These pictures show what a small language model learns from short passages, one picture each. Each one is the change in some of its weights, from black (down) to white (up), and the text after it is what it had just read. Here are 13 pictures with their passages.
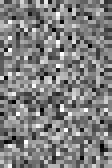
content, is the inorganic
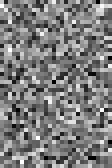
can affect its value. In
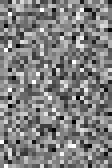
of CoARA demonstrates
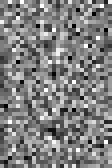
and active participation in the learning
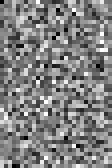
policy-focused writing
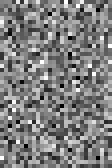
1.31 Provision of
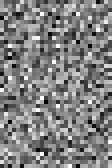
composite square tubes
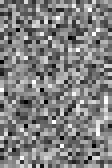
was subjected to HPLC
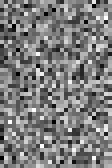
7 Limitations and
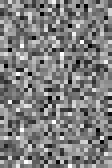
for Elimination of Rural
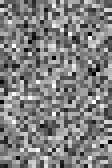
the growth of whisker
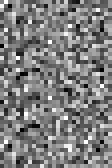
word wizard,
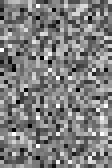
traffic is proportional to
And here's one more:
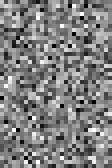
are several difficulties associated with
